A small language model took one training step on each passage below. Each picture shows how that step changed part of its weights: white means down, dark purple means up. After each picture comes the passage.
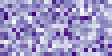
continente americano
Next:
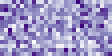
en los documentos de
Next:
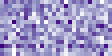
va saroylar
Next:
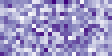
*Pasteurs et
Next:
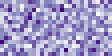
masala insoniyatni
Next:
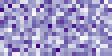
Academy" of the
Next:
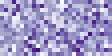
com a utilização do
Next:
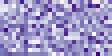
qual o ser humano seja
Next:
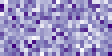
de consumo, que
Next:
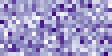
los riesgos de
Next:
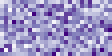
Format kann
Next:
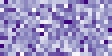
num estudo de caso,
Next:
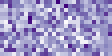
wenn er eine
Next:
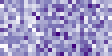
trabajo analiza la
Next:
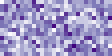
de la necesidad de
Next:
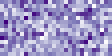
desenhadas por
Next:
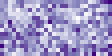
les plus communes et
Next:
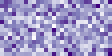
esenciales para
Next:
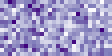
tafakkur va
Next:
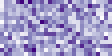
з іншими
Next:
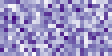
зонах или на
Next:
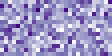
a před
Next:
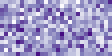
pas parfaitement
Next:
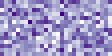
bilan turistlarni
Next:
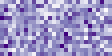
hamda muloqot
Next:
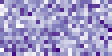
adlandırılan bu
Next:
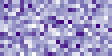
e Bacharel
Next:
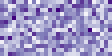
dit peil was
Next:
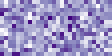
partisipatif yang
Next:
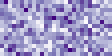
En el caso de
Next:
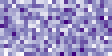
водой –
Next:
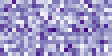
у тій чи
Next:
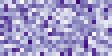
басовой и
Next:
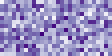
de Farias.
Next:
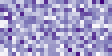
Sobirjon qizi
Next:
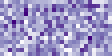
active, precum
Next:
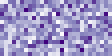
asoslangan eng zamonaviy pedagogik
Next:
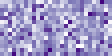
ve davranış
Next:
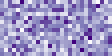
mevasini berishi
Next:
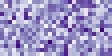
the Stone Age
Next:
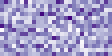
- bu yangi bilimlarni
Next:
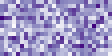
va hozirgi
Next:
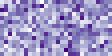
princípios, produz
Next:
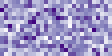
va oldingiga
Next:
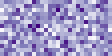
A Study of the
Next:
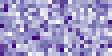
та інтересів
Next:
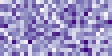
la ciudad y la
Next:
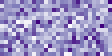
16 metrli
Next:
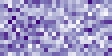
sur'atlari bilan
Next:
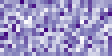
madaniyatida paydo
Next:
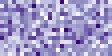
особи ст.
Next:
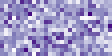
og rammeverk
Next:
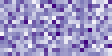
для оцінки
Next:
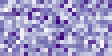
қилиш ҳаётдан
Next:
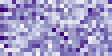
et financier,
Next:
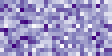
e Innovación,
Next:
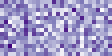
sholcha –
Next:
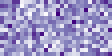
per categorie
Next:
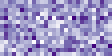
реакцияси ва
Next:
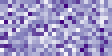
mazkur hududda
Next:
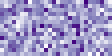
untuk menelaah dan
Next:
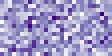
asarning matn
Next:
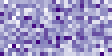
D Concentrations
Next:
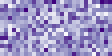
kasbiy jihatdan
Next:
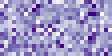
zo ja,
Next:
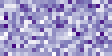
valorile fundamentale,
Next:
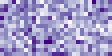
fikricha, sifat
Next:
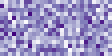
la cultura ambientalista,
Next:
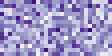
критики й
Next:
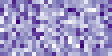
de cada puesto.
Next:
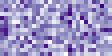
between approximately
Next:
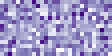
sifatida tushunchalar orqali
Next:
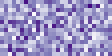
modo significativo no processo
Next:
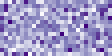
اللغوي هو
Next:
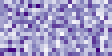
у масиві
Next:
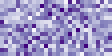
TB Paru pada
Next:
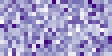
аккаунтов для
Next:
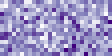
ciertas actuaciones de
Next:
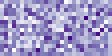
tug'ilgan bu
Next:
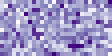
de romancier et
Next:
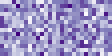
que o direito ao
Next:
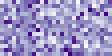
chuqurlashtirish va
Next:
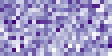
explotación de
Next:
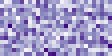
Es importante destacar la
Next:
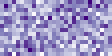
системы языка.
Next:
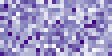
¹ Departamento de
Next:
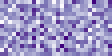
Sciences, Associate Professor,
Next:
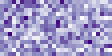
the other half
